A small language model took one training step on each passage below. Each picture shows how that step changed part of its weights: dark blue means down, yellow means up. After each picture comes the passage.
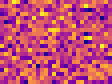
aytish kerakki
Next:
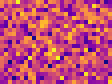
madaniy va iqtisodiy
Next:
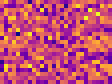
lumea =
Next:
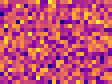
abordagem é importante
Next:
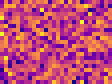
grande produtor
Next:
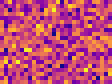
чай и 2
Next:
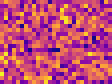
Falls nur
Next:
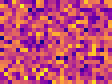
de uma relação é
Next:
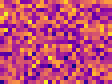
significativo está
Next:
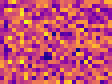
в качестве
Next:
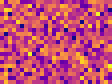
llamativo el
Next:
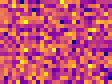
collectés au
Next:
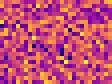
já existe,
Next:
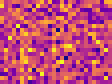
ao partido.
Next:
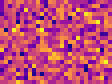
se usar,
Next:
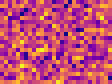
das principais
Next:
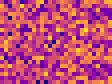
que presentan una
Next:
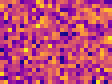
nilai sila
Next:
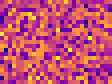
turistlarning turli
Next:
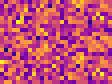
har xil
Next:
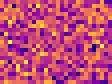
formação de novos
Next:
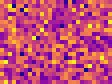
to them for their
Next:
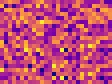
які живуть
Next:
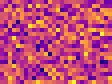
importância na formação
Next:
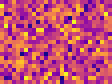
des chances en
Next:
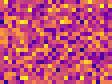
diterima di
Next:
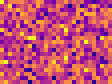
system, governance
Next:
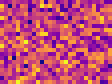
SIES n°
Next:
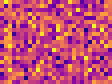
bilan taminlash
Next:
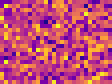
member of
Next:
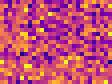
des formations et des
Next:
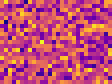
va innovatsion
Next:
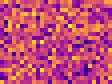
asoslarini aniqlashni
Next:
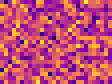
de la investigación es
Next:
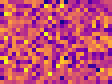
dilakukan kami
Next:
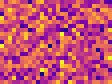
las percepciones de
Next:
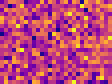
nos deteremos
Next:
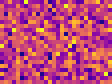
in →
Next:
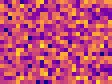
que ha de
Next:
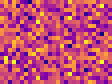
seguro en el
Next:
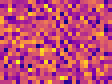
тартиби ва
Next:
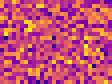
seu apartamento
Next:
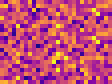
da cidade de
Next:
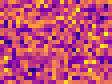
можливості не
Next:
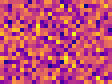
emoción y también
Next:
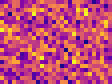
geval is
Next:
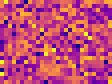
va olingan
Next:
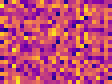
a organização
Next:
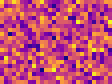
lo tanto,
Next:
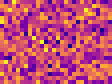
el sistema nacional de
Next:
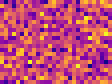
possui abordagem
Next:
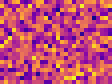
parte del resultado
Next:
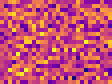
borayotgan bir
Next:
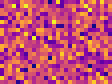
mintea. Am
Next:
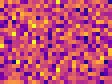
iqtisodiy barqarorlik
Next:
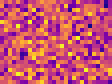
dars olib boradigan
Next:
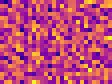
manter o
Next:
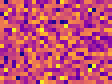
in instructional
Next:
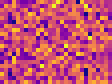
semantik va
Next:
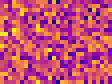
O juiz,
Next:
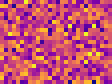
suchen und
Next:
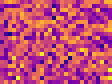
сих пор
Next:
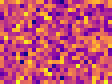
mereka dapat
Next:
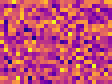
на основі
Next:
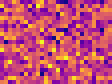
uma educação principal nos
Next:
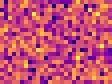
monuments des
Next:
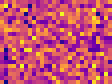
и тем, в
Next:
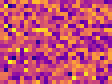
*Journal of
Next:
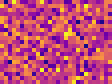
a la programación
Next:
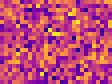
precisa também ser
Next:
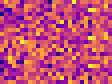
davlat yuridik
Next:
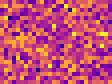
principais causas
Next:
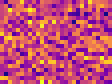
revisiones relativas
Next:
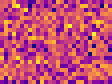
instante, se
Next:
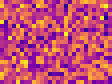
permanentes de
